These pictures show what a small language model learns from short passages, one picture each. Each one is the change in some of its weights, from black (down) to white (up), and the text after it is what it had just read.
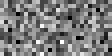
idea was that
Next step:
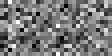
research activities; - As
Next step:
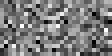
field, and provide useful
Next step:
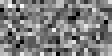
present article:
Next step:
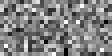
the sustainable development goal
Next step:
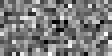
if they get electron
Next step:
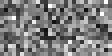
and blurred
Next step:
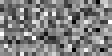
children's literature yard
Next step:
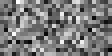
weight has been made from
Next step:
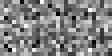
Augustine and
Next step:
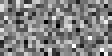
case, given the
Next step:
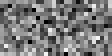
master's program at
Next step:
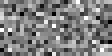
shown to have a higher
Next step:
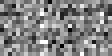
additive error,
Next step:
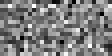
of the Soviet
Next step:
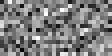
Weka machine learning
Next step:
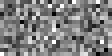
Small gap analysis
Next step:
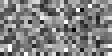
the most prominent
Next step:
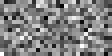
improvements when Geographic
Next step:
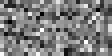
cases in group II
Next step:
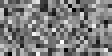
as presented in Table
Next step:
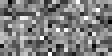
were said to have
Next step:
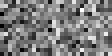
QC No.
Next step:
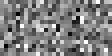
significance of values in
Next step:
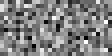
case, in the presence
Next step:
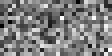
the file with the
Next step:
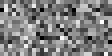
daily feed intake and
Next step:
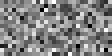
functional suitability,
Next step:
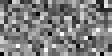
and unique
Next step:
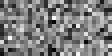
uncertainty or when
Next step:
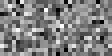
enunciated by
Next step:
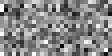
primary education, access to
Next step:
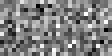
The Zeroth
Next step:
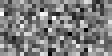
exhaustive and
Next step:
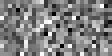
accuracy, with an average
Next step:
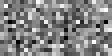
paper employs the
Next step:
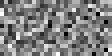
known as the father
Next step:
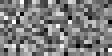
is deemed
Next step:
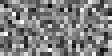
simultaneous work
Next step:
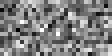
Gabriel et
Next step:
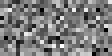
work “Sea
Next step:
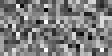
uniform ply
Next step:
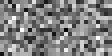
the platform’s algorithm
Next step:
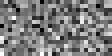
in a context where the
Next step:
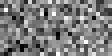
to method of activation
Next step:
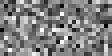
has revealed that fracture
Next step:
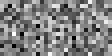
public funding a right of
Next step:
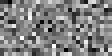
must respect it -
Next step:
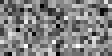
in this situation and the
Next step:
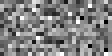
this cubic equation
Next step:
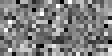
Type Report
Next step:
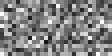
infiltration rates
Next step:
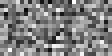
day morning after
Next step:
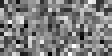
transmitted as the
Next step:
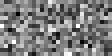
projects are administered are
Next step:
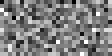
band passed in
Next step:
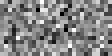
absolute value of
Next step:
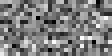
a framework on how to
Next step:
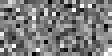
The [Citizen
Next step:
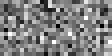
and the development of
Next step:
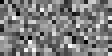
referred to in
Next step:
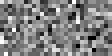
to easily reference parts
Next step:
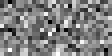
line load is applied on
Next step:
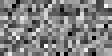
for measuring
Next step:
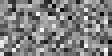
induced the difference in
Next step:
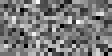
that has been used very
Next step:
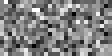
*40 anos de
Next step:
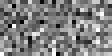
presents variation of the
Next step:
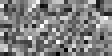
a standard technique developed by
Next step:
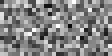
enormous effect of
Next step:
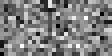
and it is this
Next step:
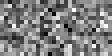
under clear conditions,
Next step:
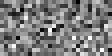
of the discovery and
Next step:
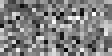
- Ekspert
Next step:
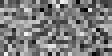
internal organs
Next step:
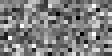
control. This study aims
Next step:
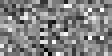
on corporate
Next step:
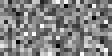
ideas to the
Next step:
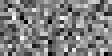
places with water
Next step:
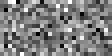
constant encouragement and support
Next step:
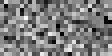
all. A letter
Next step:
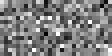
Solaris as
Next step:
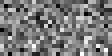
since 2019 through the
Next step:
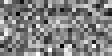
all groups, the
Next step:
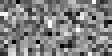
from, eventually
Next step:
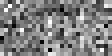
for monitoring IPM
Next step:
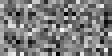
agreement with the
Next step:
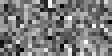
and 9, an
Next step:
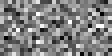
implement stringent quality
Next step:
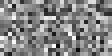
the total volume of
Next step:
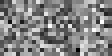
the complex interacts with
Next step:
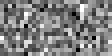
components of communicative
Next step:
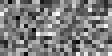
head (Gier)
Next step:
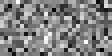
and English teacher competencies
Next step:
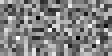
to be part of the
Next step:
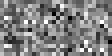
play an important part in
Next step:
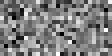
available remains uncertain,
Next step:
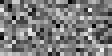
both flagged
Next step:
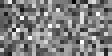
function Social institutions prepare
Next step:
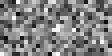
code allows only for
